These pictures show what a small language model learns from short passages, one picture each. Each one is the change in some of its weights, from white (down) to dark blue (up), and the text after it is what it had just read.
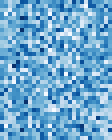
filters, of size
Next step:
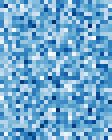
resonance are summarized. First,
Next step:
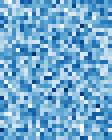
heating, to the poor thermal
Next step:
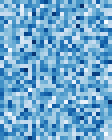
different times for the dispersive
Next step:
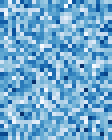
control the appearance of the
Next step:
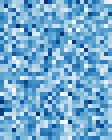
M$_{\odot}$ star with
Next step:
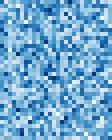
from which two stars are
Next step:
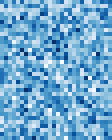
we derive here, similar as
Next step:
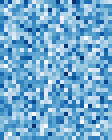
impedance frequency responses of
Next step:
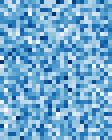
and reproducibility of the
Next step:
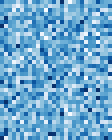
sufficiently low through regularized
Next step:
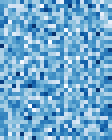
first intervening absorption lines
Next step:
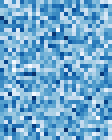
to exclude the effect of
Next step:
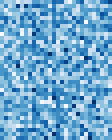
result obtained from either renormalization group
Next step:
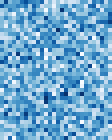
an item whose value is
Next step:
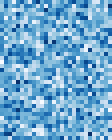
has been developed (see
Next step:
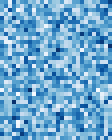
last calibrations were performed
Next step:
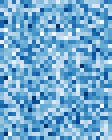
concerning the nuclear
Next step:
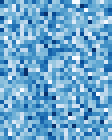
norm in line~3 should
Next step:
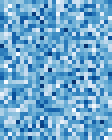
superstatistics used in
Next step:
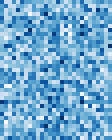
is natural to choose it equal
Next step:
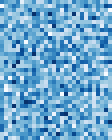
take values of $+1$
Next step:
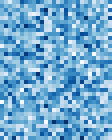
Ma, Yacine
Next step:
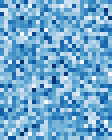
processes are of prime interest
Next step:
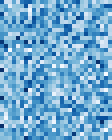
for these existing methods in
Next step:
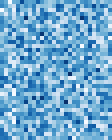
the independent 3N. It
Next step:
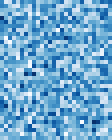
to expand the nature of
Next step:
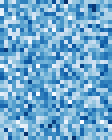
the spatial model. This allows
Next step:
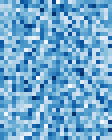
same algorithm, no additional code
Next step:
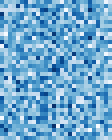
relation of equation (7)
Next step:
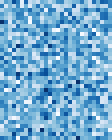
\newblock Noninterferometric
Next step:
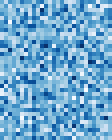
solutions in two nodes, where
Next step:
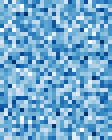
black hole solutions. (All
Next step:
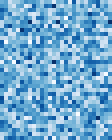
of the sinusoidal
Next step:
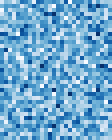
quasiparticle approximation. Certain
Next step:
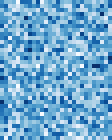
as the DBR laser
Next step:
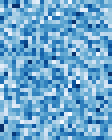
for fast FFT implementation.
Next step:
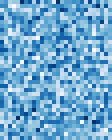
explores the application of
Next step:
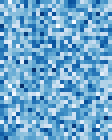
associated with the eigenstate
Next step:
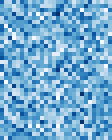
etc.) and have treated the
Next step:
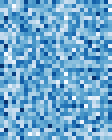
accompanied by a transverse
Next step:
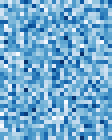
optimize our cuts.
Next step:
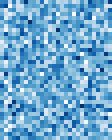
were perceived by participants
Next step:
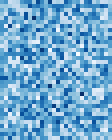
the order of the excitation,
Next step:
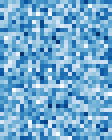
of antiferroelectric-like
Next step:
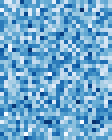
cavity fields and the two driving
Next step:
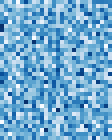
sharing them as an experience
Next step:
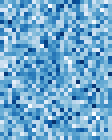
binary put option is defined
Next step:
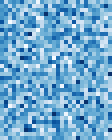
presence in nature is the main
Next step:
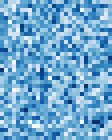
the free energy of the phase
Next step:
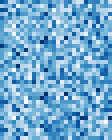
us earlier [2]. The
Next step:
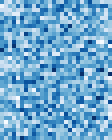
As expected, we find that
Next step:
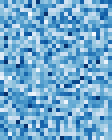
$L$. We inject
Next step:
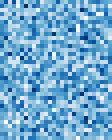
the stress--strain relation
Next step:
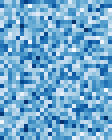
in relativistic heavy-ion
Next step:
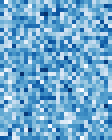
involvement is associated with
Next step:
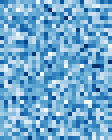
might modify the stored
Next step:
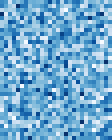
From the point of view of
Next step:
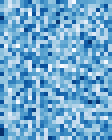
in-fact only different
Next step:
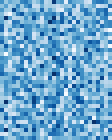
camera's location relative to
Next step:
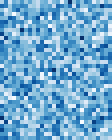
how the Ethernet
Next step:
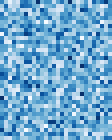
primary and a minimum age of
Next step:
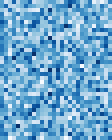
here estimate the average amount of
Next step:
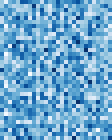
crystals for SPPs)
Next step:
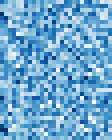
exact relationship between HITS
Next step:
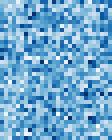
but also spatial averaging over
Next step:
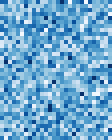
sites that constitute the dipole
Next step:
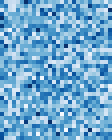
domain with a slightly larger
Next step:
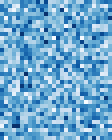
the buffer layers
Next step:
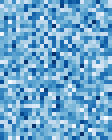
be easily solved in the Fourier
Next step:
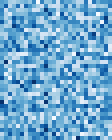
results showed that the multiuser
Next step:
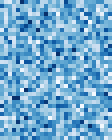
induced. This is just the
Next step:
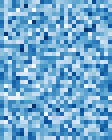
Several works are done in
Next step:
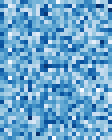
AV in experiment is controlled
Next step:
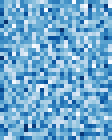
"backward in time"
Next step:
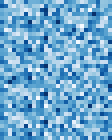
and D2 transitions was
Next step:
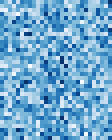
It is important to note that
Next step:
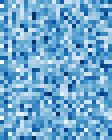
zero point energies because the problem
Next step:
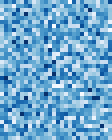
one charm quark and the
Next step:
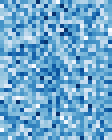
will be used to remove
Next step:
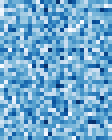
low-dimensional magnetic systems.
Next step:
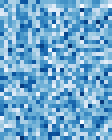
gives the square of this.
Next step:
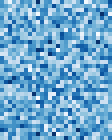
and $\Omega_M$
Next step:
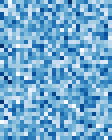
that connect nine of
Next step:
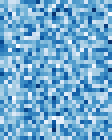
reasonable. A more important
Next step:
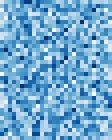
closed-flat one,
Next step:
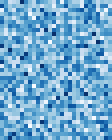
and its serving BS.
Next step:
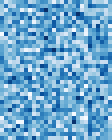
and QMC calculation (dashed
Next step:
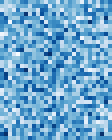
cubic term in the action
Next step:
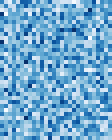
multiple passes of the
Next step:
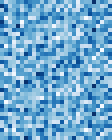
Registry No.
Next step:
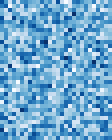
were below the experimental energy
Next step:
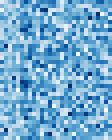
electric field-driven switching in
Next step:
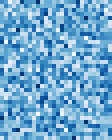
of Na, $Re =
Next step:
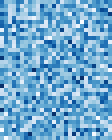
independent experts. In
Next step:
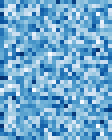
out of the 96
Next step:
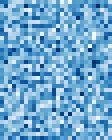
channel length and use transfer length
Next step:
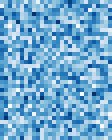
the nonthermal phonon population in
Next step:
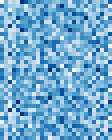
GRB. There are
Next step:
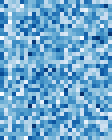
using the segmentation maps from
